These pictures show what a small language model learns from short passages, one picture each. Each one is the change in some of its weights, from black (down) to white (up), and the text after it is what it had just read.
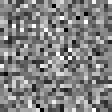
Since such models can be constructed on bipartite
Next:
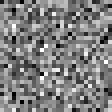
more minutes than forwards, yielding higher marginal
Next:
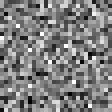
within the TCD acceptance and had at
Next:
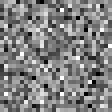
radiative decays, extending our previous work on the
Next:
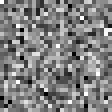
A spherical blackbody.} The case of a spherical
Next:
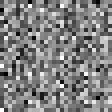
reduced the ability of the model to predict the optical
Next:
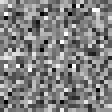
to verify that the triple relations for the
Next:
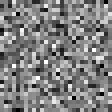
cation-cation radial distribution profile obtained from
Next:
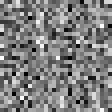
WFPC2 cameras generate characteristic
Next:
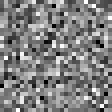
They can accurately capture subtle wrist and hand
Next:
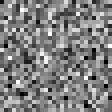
changes in skin conductance therefore provide a
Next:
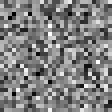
under diverse audio perturbations evaluated using the
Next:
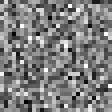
et al. 2016 \\ Small region in
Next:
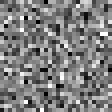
if the position angle is measured by averaging over a
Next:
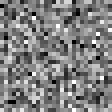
linear theory\cite{mn}. However, the
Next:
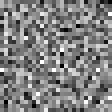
observed UV-excess (Cassinelli
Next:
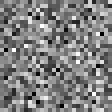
the spectral-type of galaxies' nuclear regions correlated
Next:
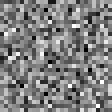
length, $N_{zc}$, which are
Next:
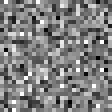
failed to experience merger with other dense
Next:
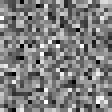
$\varepsilon$-QSB of $S$.
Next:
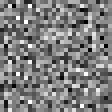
\scriptsize \centering \caption{Coefficients
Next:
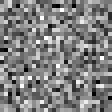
is the vector of Pauli matrices acting on spin
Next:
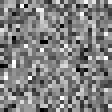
to reduce dimensionality were applied. However, no
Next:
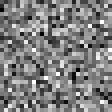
temperatures. The understanding of the anomalous phenomenon
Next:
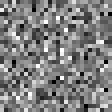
Symmetry & $j_{\textrm{lin}}$
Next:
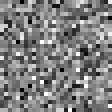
where $\beta_{0}$ is the central anisotropy
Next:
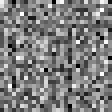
pr_{\Sym^4H^* \otimes
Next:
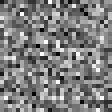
star formation rates (sSFR) and gas
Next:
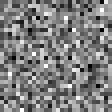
the coronal line emission indicates that gas and dust
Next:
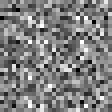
searching large chemical spaces. To improve specificity
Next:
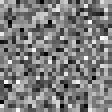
term is the $V_\delta$ volume
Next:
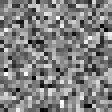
the acoustoelectric governing equations in a
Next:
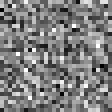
case of GR and massless neutrinos. As one can
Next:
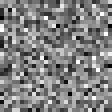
coalescence of two SMBHs, or
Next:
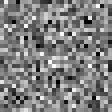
hand, a TeV-scale graviton can
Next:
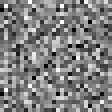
Technology Center of Westlake University.
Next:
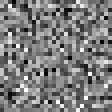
\rightarrow \exp(\im \eta)
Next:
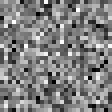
B. Mottelson, {\it
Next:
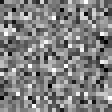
factor 3.0. An image of the
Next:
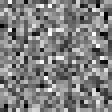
benchmark families} Six benchmark
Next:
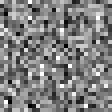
case of a ring it would make some sense to
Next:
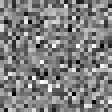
\end{equation} where V is the transverse
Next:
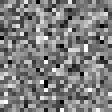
in order to determine the size or magnitude of the
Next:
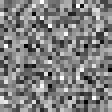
to a distinct wavelength within a set of
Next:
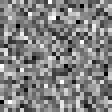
performed on a synthetic magnetite sample.
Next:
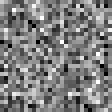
already observed in the case of applications of the first
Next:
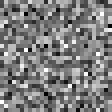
structural phase transition was observed in either material over the
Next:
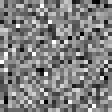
density 100 \htwoden\ and varying
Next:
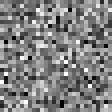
and GANs can be characterized by the
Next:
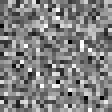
from the AGM. The regression controls for
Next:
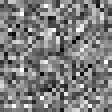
coupled Z-axis rotation angle ($\varphi$) and
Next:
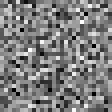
\subsection{Two dimensional driven cavity flow}
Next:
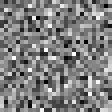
slopes in trace space, $\tau$ the
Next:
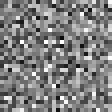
the Hubble flow. It changes the observed
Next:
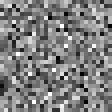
contours start at 3 times the rms and scale
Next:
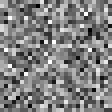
krypton and molecular oxygen and Phase C
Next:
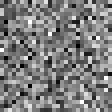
the first-order terms in the fluctuating
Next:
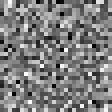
that the uncertain component of the CSI in the
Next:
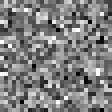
shall return to the general case $k_2
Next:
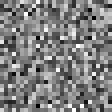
their influence on the particular metric. We summarize
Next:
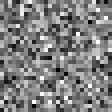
or not flip, the state of the
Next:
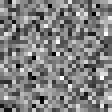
autonomous platform slewing or Target
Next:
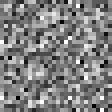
while filled triangles refer to maximum
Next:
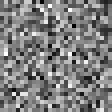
blue phosphorus to a
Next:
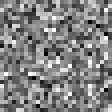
with the boundary variables held fixed, the equations
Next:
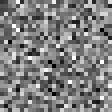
the phase space from which the universe started to
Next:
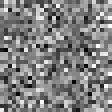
model}, we prepare the model with numerical data
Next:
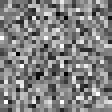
the Dyson concept of development of a
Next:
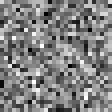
the case for geophysical and climatic
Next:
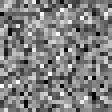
of constant depth $H$ is given as
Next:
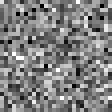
limit $k\to0$ ones obtains the
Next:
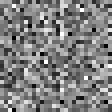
found different groups of gene expressions. % The fitted
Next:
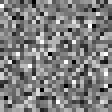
and an electroweak vacuum we need to have
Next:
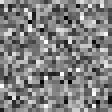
rather prior knowledge of the physics of a process.
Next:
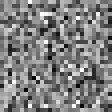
phenomenon of emergence (such as a phase
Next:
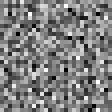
an even number of surface state crossings will be
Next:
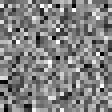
matrices $\sigma'_j$ act on outgoing
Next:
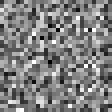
(very hadron-like events). The other
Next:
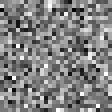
\in \mathbb{N}^+$, then
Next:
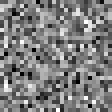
as rapid screening tools capable of identifying
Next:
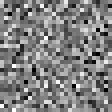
is broken and this will permit phenomena that are
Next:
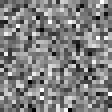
flat priors are listed in the first two
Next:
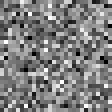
particle in the harmonic potential subjected to periodic
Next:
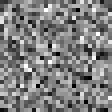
skin\_temp, heart rate} \\
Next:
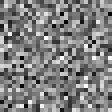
deposition has yet been established in such experiments.
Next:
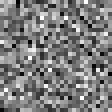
distribution is independent of departure time.
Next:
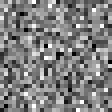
Mode} The status of present double
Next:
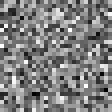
on the planet's eccentricity (alias the
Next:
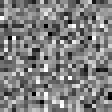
we show the expected emission observed at a viewing
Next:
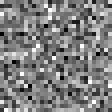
the polarization vectors $\epsilon_\mu$ and
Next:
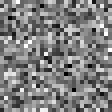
from the Jiangxi University of Finance
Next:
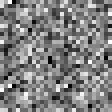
other state-of-the-art
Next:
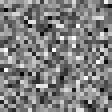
presents that a tether-cutting
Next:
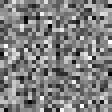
the AF under the application of a magnetic
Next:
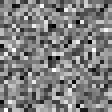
Its sixteen theories fell into four
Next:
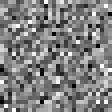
Since transforming a nonconvex problem into its
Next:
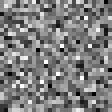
of T-duality for the bulk
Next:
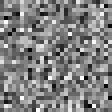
quantities and thus serve as a reference for the
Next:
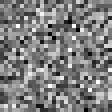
and end points respectively). Further, the number
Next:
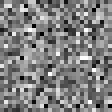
shown in Fig. 1(c). It is
